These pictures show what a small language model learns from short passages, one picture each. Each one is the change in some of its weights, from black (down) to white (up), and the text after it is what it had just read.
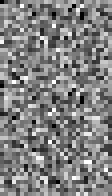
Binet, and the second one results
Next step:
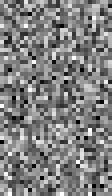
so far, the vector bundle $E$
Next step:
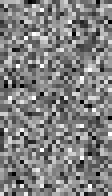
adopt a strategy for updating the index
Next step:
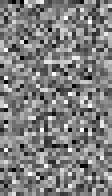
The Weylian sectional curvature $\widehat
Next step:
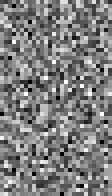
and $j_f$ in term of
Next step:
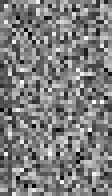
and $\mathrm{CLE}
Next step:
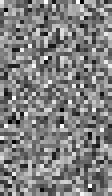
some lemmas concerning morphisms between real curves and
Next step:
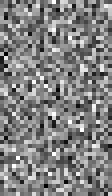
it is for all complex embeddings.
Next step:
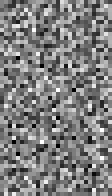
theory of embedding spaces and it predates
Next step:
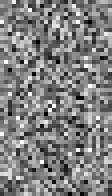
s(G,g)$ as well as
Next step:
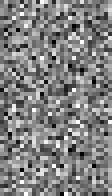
here?} In fact it seems one can
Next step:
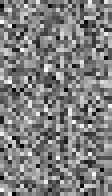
space $ \mathcal{S} $:
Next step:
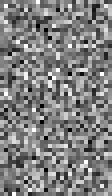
$\Hilb(M)$. It is
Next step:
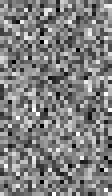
an integer $n$ is graphical.
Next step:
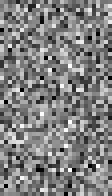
this paper is as follows: in \S
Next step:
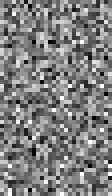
and thus the operator $U_s$,
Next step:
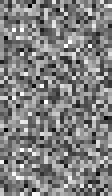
is, in general, very complicated. The
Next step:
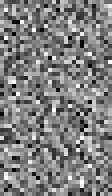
homogeneous equations. One of their results is that
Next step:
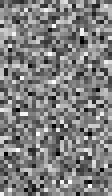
work with the high frequencies on a similar
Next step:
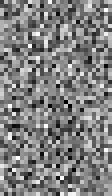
any sufficiently large $n$ there exists
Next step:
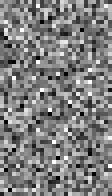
the error. We apply our method to the
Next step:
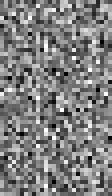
4, we make the proof of some technical
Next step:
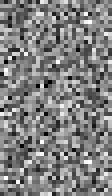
flexibility of DRFM
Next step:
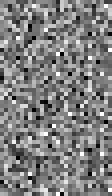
choose $\alpha_l >1$ such
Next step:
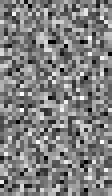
and thus, $\chi_\mathcal S$
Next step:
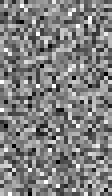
the smoothly $K$-oriented bundle
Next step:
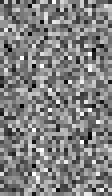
we will be interested in establishing the existence
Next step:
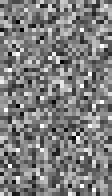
interesting characterisation of the distribution properties of a
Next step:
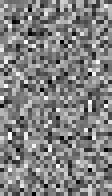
an n-dimensional Riemannian manifold $M$
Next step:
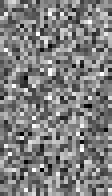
the RAND Corporation,
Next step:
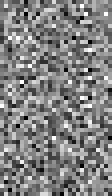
Algorithm A. Note that, regardless of
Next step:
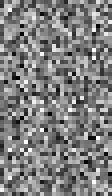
g\in \mathcal D.
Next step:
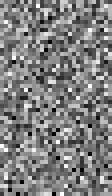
the minimality of $G$,
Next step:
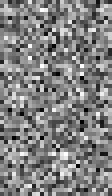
precisely these reasons that modellers have
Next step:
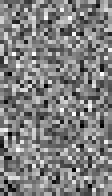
case of a cyclic group. Let
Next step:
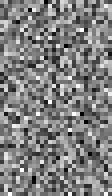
compelling solution for tackling the
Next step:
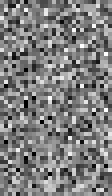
of Theorem~\ref{Thm:
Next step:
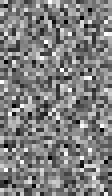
Mapping Principle, set-valued
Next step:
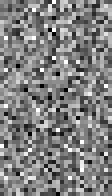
extremality of $u_\lambda^*,
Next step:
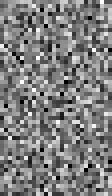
\begin{equation} \therefore
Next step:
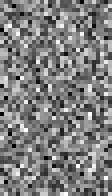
Gaussian field $b$ belongs to
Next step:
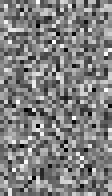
$\boldsymbol{\alpha} = (1,
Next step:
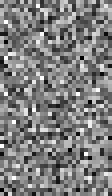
the subspace of left integrals. By a
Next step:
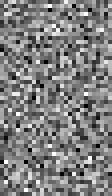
(i.e., the intensity
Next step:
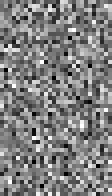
treated similarly. Assume \begin{eqnarray*}
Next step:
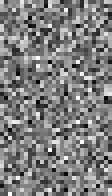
to a $\sigma$-weakly continuous representation of
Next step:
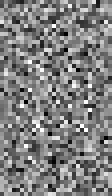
work modulo $p_{\pm}$. We get
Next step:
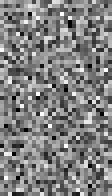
as $X \subset {\cal
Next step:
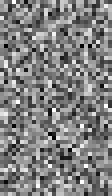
for each nonnegative integer $n$. Let
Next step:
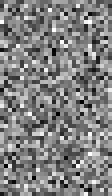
be modified a bit: A hyperplane
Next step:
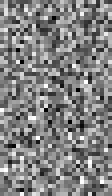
sequence of edges, there exist a subset of
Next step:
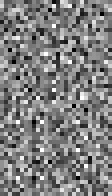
lengths of the edges and the
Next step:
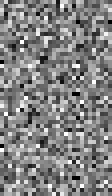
energies about a hundred
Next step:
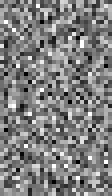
the one for $Q_n$. To
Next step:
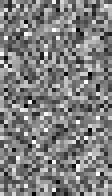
is equal to the following composition (where we
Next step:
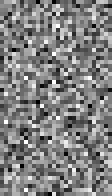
Szyma\'nski, K.
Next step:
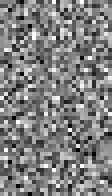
abstraction in computer implementations of
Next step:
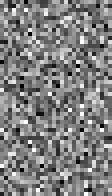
of feasible shift matrices}. The work in
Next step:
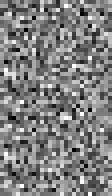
matrix elements & fracture elements & mesh &
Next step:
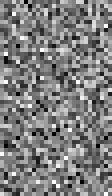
and in certain normed function space are
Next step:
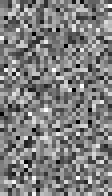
is understood to correspond to the size of matrix
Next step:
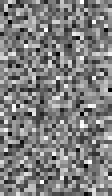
real oval} The problems of conformal mapping
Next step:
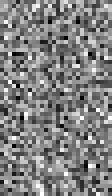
all } \gamma \in G
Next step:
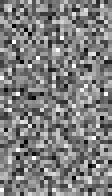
and \eqref{eq:k} in
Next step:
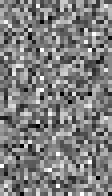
the upper and lower equilibrium point. To estimate
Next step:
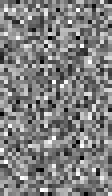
that in $n$ steps each leg
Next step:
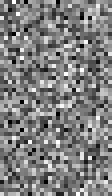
of first order for piecewise smooth differential
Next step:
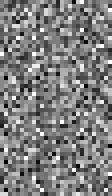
theory and combinatorics. In
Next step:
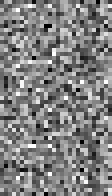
syllepsis, which can be
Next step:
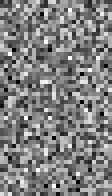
$G$ is a filter of
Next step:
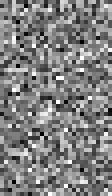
based on traditional discretizations are known for
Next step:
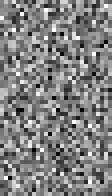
}^T_n \}$, where all the
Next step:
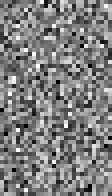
question. In particular, we prove the following
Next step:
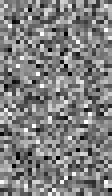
an approximation to $\pi(x)$, which
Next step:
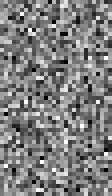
But $\hat\varphi(\hat
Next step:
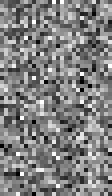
system comprising two heart
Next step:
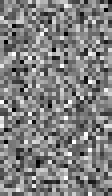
\cap \mu $. Then $\lambda
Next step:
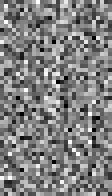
$\overline a_c (n)$ is
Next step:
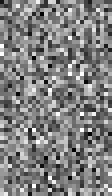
if $M$ is compact then one can
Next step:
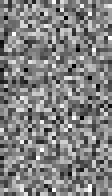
is sometimes called the microstates
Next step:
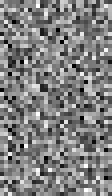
a group, $H$ a subgroup of
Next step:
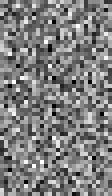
$n$-fold loop space. For the
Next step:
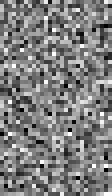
Proposition~\ref{prop3} that in
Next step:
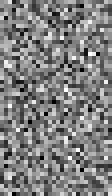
equation \eqref{GBp} so that
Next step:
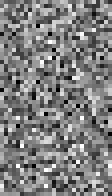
[9] unified the above two theorems
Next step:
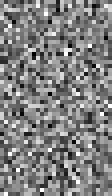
$z(\hth)$ has a
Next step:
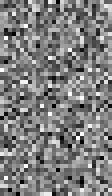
dynamics is given by common level set of the
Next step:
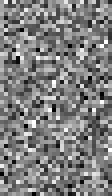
be two composable classes of filters containing
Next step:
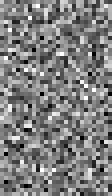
any vector fields $X, Y$,
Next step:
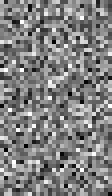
which is an asymptotic method, fails to fit
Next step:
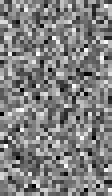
over $\so$ \begin{equation}
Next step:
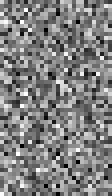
disk in $K$ by using the compactness
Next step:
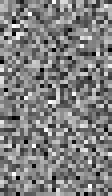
Y^{log}$ depends only on the generic
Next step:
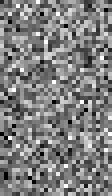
when $s$ is a certain fixed deterministic
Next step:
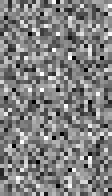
is called a square closed Lie (resp.
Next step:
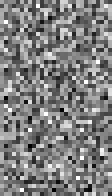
the addition of internal knots while increasing the polynomial
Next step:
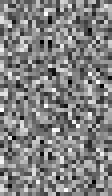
$B$ if $k \geq
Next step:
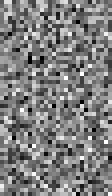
approximate identity $A-module$
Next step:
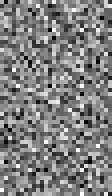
and packages the conclusion as a
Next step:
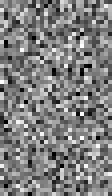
to get another one with the desired property.
